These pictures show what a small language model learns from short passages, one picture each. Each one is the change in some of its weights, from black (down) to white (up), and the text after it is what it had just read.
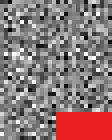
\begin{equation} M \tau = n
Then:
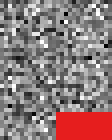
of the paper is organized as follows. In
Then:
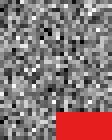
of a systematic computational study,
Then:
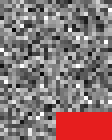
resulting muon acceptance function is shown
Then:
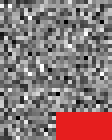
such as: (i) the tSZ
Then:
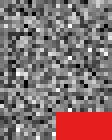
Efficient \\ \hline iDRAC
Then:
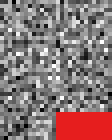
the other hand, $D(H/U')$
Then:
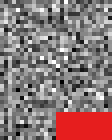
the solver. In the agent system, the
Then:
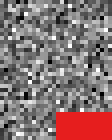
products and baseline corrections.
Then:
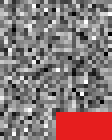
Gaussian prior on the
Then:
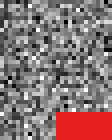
are not 1D, and seas are typically
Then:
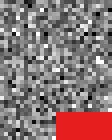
R_j$, and so one cannot hope for
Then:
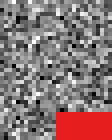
composed of the constraint function and its
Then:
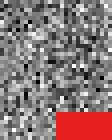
but not columns, while prime symbols
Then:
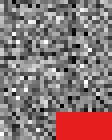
sets if each $U_n$ is
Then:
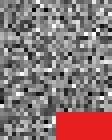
dB for SAPA-TBF
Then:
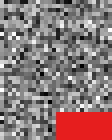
to $\sim 86$ nm. Note that
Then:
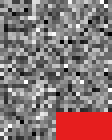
set. Finally, we adopt the model
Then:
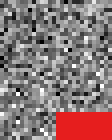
to ensure preservation of the
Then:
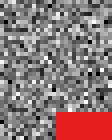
to $(dd^\wedge )^*dd^\wedge \tilde
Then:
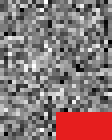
integral version of the Kronecker
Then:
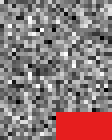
inconsistent with stress-energy
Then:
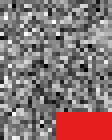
solitons to slow them down.
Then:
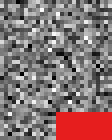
is simply to check that we can choose
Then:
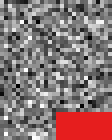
in the experiments after an average of 141
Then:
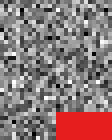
\end{itemize} for $ \ell \in \{
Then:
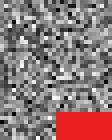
tensor perturbations decouple from
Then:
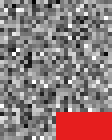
8h + 2k + 4$ singular
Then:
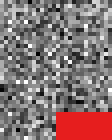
consisting of all modules $M$ in
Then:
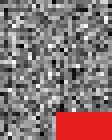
faithful positive maps, it follows that
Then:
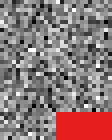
{}; \node (takedots) at
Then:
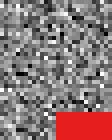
hardware limitation and quantum
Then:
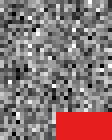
unchanged, and since PBE is
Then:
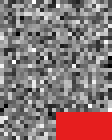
is a modification of $X$ if for all
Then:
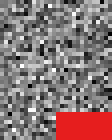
assume. This is because it is necessary to
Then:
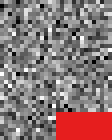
obtains the estimate of $\|\nabla
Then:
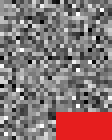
We call a sheaf $E$ on
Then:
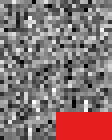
focused on reproducing equivalent results
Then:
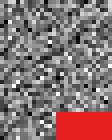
From these results we find the mean solution
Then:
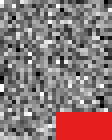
$\alpha$ are assembled more
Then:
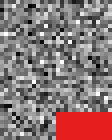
can extract a further subsequence such that
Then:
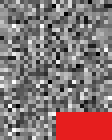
\gamma}(Q^2)$ can be computed from
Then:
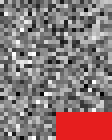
evolution of the Universe. Generalised
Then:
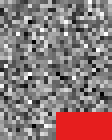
for each patient. Giving the
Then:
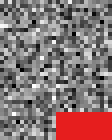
to certify MIQE exist.}
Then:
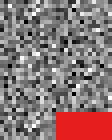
of the quark phase. Because of the density
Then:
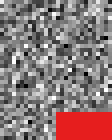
oxidation state as the copper ion
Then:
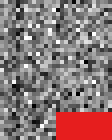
more expensive jobs in terms of
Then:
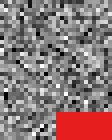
might either induce a subtle and
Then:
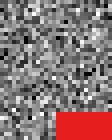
field of the waveguide. These results
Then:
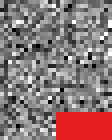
general idea in mind, we now start
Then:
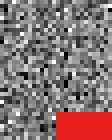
{\bf Remark.} Direct use of
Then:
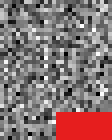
A$ and, hence, Lanczos
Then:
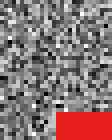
able to show that the Slater's condition holds
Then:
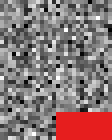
iteration when $\| \vr \|/\|
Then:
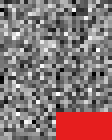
point detection. Figure~\ref{fig:
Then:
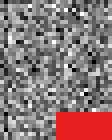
convex growth regime and the
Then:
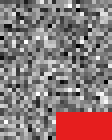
between model color variability and observed color variability
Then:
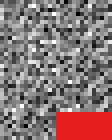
\end{center} \end{figure}
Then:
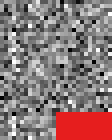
reduces the number of required targets to
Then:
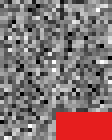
as well reducing the consistency
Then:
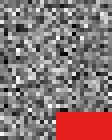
for finding the torsion elements in
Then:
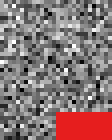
\to V^H$ gives an equivalence of
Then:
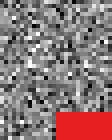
across different microservices,
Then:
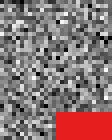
The following step is an infinite loop until
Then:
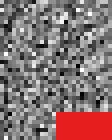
and the query conditions. \begin{figure}
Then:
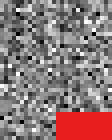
all 8 bands, so we suggest
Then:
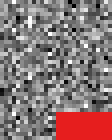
but they supposed that the BSDEs are
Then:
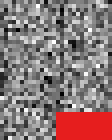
considerations, as well as general properties of
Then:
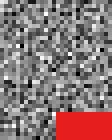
\medskip The widest
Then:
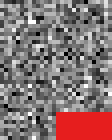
show that essentially smooth convex functions have
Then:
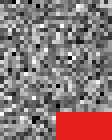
(fm) \\ \tableline \tableline $
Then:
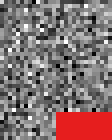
are performed in 3D and all boundaries are
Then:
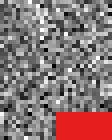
formation under certain conditions, is one effect
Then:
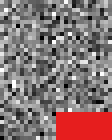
\left( \frac{\partial \mu }{\partial
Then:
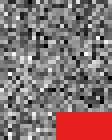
\Omega_\gamma$, \begin{align}
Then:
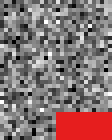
accreting matter and the HO.}
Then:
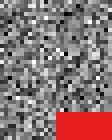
4}. {\bf Table 5} shows that when we
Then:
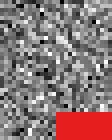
diagrams which includes $w$ as
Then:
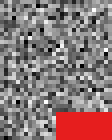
described in the preceding section. In the case
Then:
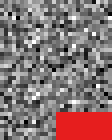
of the chest compressions. Only the
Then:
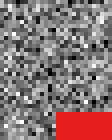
original instruction as input and
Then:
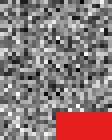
superposition of $\up$ and $\down$,
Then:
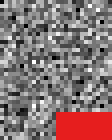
is defined). Prove F is a group of all
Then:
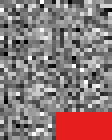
conservation, causality, and
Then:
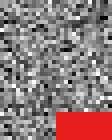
+ 2),\qquad\text{for}\qquad
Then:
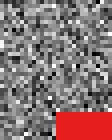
note that although our halo
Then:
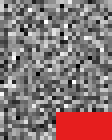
Statement of the main results} For all
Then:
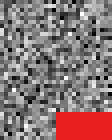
and what features should be
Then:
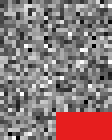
promising candidates,
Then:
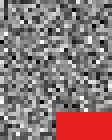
the point $y$ and a morphism
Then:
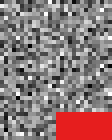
convolutions in each encoder/decoder
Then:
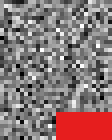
do not know yet the answer for the following
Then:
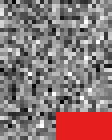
and timeframe $i+1$ and
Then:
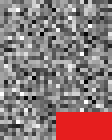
magnetization vector tilted away
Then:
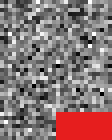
most of the time. Based on this observation,
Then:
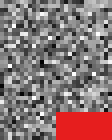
to try to imitate the method of
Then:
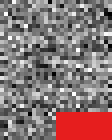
gas-ice astrochemical simulations
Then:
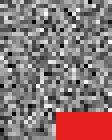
confluent Heun equations (see
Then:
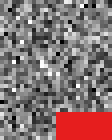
result using enhanced homomorphic
